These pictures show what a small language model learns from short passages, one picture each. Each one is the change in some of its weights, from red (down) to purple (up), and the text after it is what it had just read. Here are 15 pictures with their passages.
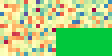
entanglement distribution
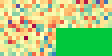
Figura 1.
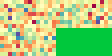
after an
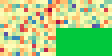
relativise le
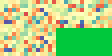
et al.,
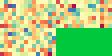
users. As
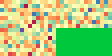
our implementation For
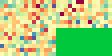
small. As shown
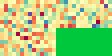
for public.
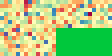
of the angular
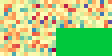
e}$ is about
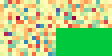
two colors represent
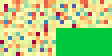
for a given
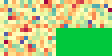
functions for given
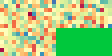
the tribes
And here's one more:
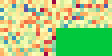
employ the
